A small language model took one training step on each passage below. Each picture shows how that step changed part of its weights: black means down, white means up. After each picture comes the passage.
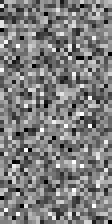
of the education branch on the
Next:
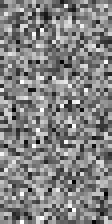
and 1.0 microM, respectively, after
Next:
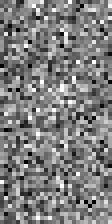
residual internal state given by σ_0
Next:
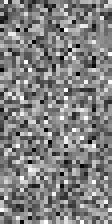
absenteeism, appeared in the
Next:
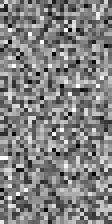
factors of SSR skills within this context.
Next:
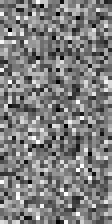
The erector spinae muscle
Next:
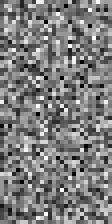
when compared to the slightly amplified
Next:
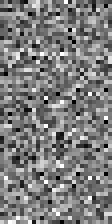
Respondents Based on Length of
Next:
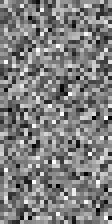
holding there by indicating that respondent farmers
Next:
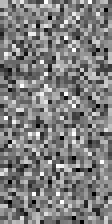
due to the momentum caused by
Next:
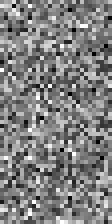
Web Defacement 42.00
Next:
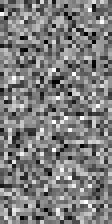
.001 I stocked up on medical
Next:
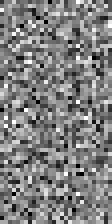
Reason Modified by 1 st draft
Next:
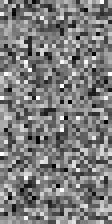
Publication history: Received on 30
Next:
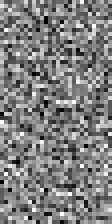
parts, and hence fracture manner
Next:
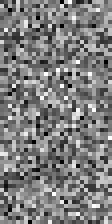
bilingual resources to match the
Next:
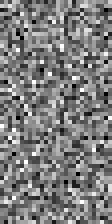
pools—represent desires that are not
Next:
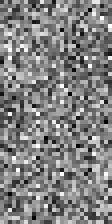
qualitative phase used semi-structured
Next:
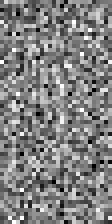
to be very similar independently of the type
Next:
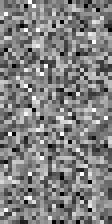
NanoFEED thruster
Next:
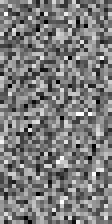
special education teachers compared to urban areas (United
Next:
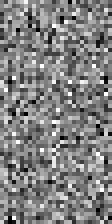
genomes shows clear separation into two possible
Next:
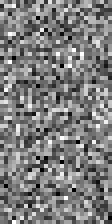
Work diagram Figure 4 shows the protection mechanism.
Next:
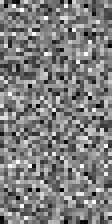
to cyclic heat stress, Brazil
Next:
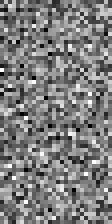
changes are seen. It is composed of various
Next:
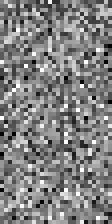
2020, the trend of humanitarian
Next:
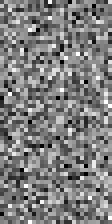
paper, we have considered the smaller primary as
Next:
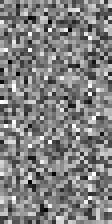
in academic settings. This might include practices like
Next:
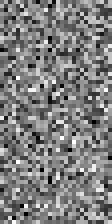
local crack growth condition at the
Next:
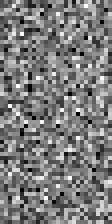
conventional accelerator design of the previous
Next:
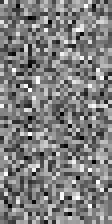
in a seemingly rushed
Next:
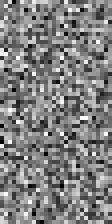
with outer and inner layers of
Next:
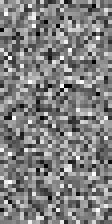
is a one-time, single-event
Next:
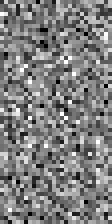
7, 8], thus this research set out to
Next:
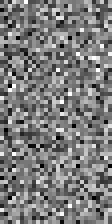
interest. Generative AI statement The
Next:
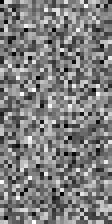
procedure based on the pre-trained deep
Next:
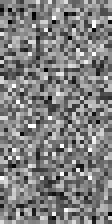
of hidden fatigue
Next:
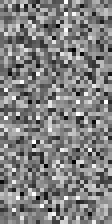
media can be seen as a ‘service’
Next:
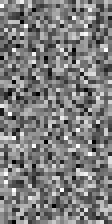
failed to achieve good performance in most of the
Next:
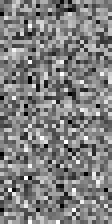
ICAO, as part of the
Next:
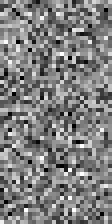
Date of Specimen 1000
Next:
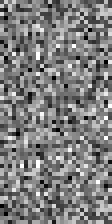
variable, and the dependent variable is firms'
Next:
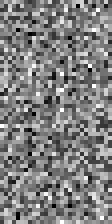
field conditions. Images were automatically analyzed
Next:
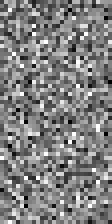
manifests the presence of ADHD
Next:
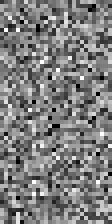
found that while higher salaries and promotions
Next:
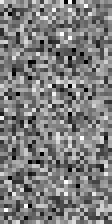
2. View of the Game
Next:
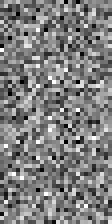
to avoid the "dying ReLU"
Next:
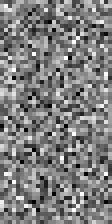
inferior comparatively to men, but
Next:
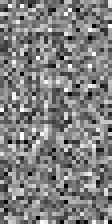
Neuroendocrine Regulation of
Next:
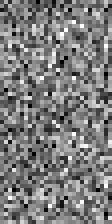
significantly. Since the results of the analysis suggest
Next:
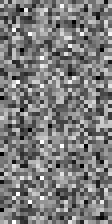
the facilities for the practicals and the
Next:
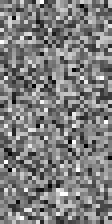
Planning; Government Agency;
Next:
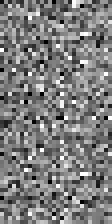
towards thrombosis, are preparations to
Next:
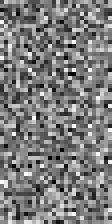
to measure one side and then calculates the
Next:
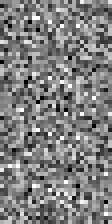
60 8. Maharashtra
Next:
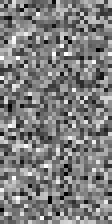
personal benefits, such as minimizing one’s
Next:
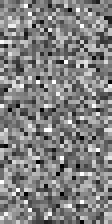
Ash Content boe Barrel of
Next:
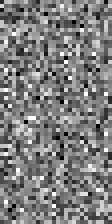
of the introductory campaign both by
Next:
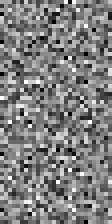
Jorga Tessema and Sun
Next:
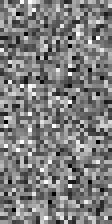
to synthesize ammonia. In both
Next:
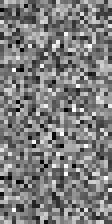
to employ users' activity as a metric to
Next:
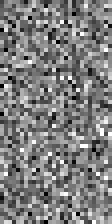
synthesis is investigated in a fixed bed
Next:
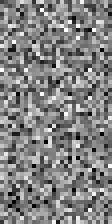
The box and hemisphere
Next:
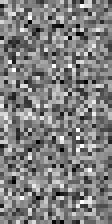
not where Adusumilli shows
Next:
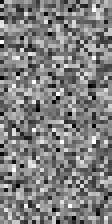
of the 4onse monitoring system. It contains
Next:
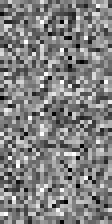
under S.C.'s supervision.
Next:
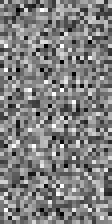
the admissible tranche set.
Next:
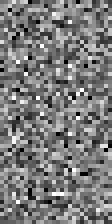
Partnerships Group and the
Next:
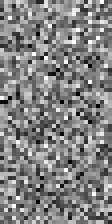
and only serum sodium was
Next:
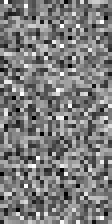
and diet impairment also played a
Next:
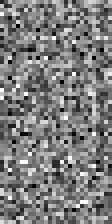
onset of puberty in a normal
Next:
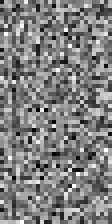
is a process of reconstruction and development in
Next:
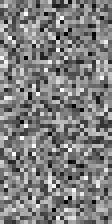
by the following ways: (a)
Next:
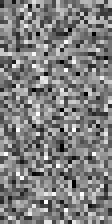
and 30% lignin respectively (Fig.
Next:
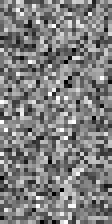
to the incidence of heart attacks. The
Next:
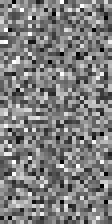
Tripura recorded lowest wheat
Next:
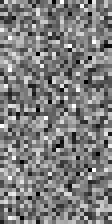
products to solve and avoid environmental problems causes
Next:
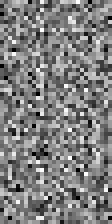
outputs other than data, and should
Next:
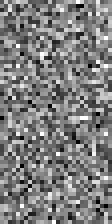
workflows will be further developed in phase
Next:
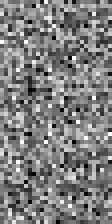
The GERI Early Career
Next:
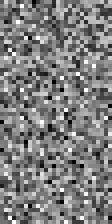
kite load as the signal and the
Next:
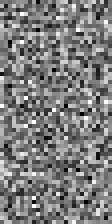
country moves toward a global economy where English
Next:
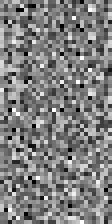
the deleterious impact of the
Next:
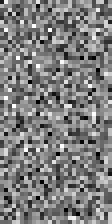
etc. are some examples of the natural sources
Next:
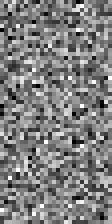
education in universities is becoming
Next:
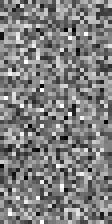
Tark has been updated to include
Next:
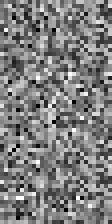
scalability and ownership. It is expected
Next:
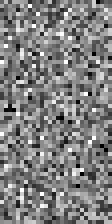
actionable. A crucial gap has been identified
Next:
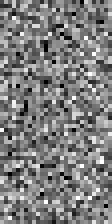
does a magnetic storm affect your life
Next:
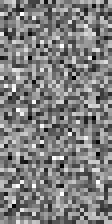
mathematics. Drawing different mathematical
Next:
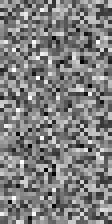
corresponding remote participant has been published. This
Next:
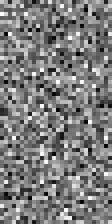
The mathematical formula of the sufficient condition relationship
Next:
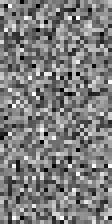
blueprints to guide additional
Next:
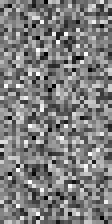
coagulopathy were noted in
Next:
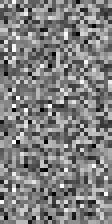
responsive did the performance feel?”
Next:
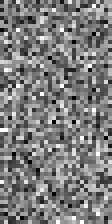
onto the reference curve. The
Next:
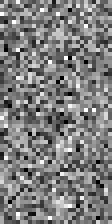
two Z -sequence α_j,
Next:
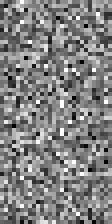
placentas were fixed in 10%
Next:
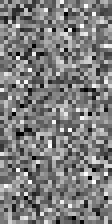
the Panel on Dietetic
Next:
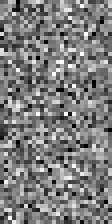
of these facts, the University Grants
